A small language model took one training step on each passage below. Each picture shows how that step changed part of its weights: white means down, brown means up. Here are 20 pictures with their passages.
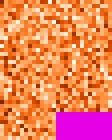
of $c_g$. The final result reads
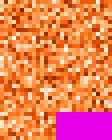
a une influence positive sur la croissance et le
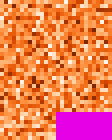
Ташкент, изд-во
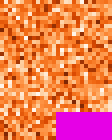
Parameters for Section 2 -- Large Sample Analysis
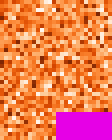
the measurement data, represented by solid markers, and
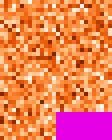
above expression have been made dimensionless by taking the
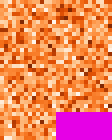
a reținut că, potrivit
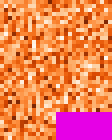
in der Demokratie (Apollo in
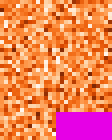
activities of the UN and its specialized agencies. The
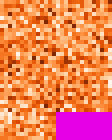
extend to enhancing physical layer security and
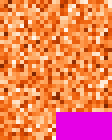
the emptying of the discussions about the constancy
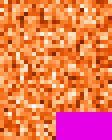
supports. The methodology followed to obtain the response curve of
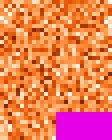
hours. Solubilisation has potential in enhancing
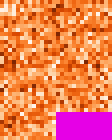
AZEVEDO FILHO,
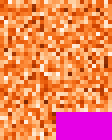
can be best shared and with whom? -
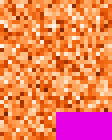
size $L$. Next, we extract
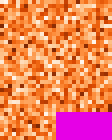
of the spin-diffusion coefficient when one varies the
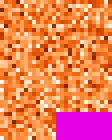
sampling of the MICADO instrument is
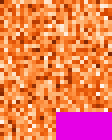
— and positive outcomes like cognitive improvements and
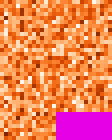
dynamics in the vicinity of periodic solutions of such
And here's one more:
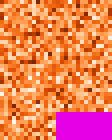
школе на основе программы
